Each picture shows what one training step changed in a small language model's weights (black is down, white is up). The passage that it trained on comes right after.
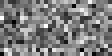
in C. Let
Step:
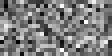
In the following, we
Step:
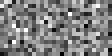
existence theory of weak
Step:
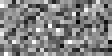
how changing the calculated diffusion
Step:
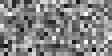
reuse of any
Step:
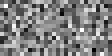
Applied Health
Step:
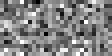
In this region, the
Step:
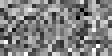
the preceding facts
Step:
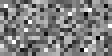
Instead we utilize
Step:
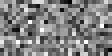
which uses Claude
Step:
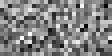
the contributions to the
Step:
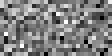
the standard NWA
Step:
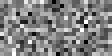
trace dust but
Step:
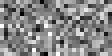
the above equations, an
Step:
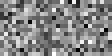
review of the observational and
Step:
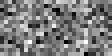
\cdot n d l
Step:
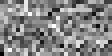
is the potential temperature.
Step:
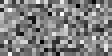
provide a complete description of
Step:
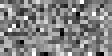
More precisely, exact reduced
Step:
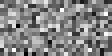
surfaces is a macroscopic
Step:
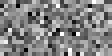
both cattle and
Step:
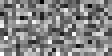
parity transformation is
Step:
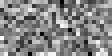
the midpoints, it
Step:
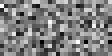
not find a linear
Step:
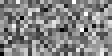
complementary inequalities. That
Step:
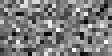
like to emphasize one
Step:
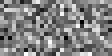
can also be shown that
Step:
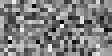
$p$; moreover
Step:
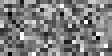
An $R$-module
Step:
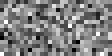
EM was multiplied
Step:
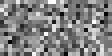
inequality. It deduces
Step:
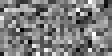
is an attempt to
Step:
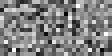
is a finite group of
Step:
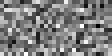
can be estimated as in
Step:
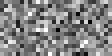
synthetic lattice toolbox should
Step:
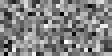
rate of infections
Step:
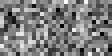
$\delta \le
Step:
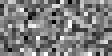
conjecture is the statement that
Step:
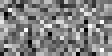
setting, namely on
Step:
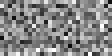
views results from the
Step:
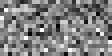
is used as source.
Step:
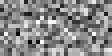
only loads and positions
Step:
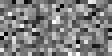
has not been observed for
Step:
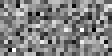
a factor of two and
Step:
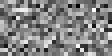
as the part of the
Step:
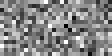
radiators for the momentum
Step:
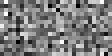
plot) shows such a
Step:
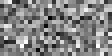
the protons from
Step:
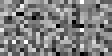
be a special compact convex
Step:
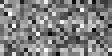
reconstruction procedure. We can
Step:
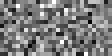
see that there exists a
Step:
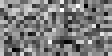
the corresponding trajectory $\tilde
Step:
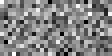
computing the canonical bundle of
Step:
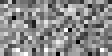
size measurements for constraining
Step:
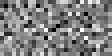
spatially smaller space but
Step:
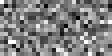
Appendix, we provide detailed
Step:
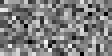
J/\psi A$
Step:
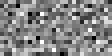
first and second eigenstates
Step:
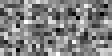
realizability of flows
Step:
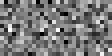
i.e. if
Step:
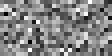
to the flipping
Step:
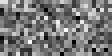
\sigma \right)
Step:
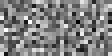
For $\sigma $ a
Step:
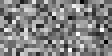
of charge density is highly
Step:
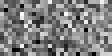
Technology on Financial
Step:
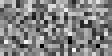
a private
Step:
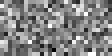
interaction potential has been used
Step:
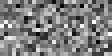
would end in a
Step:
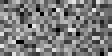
same-colored connected
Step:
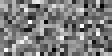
which can be described as
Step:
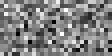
it is reasonable that the
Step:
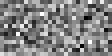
that it satisfies the hypothesis
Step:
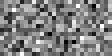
of more than $2
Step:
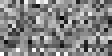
quantitative analysis of the
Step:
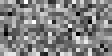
mentioned boundary condition, we
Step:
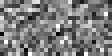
we conclude that there is
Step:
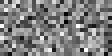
= 1$. In this
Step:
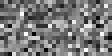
CS, VB
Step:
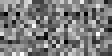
k \times l$
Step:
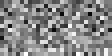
PC noise power
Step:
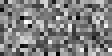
axion dark matter.
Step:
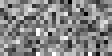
the definitions and results adjust
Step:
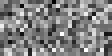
smoothness. In recent
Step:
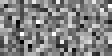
vertex of its associated
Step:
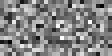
of centers of curvature
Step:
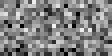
symplectic trivial tangent bundle and
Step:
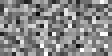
setup is free from
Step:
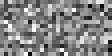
time scale, the numerical
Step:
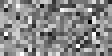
are two surface sources that
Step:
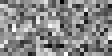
phases of the propagating
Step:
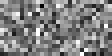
how Brouwer's
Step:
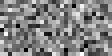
number 121 and
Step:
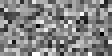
on the detection of
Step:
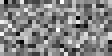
unification, the torus
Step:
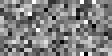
to refine the accuracy
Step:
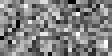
multiple dense connections with
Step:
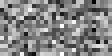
the distances between points;
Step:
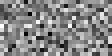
monographs of
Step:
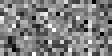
elements of $\mathcal
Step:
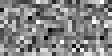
task was to match
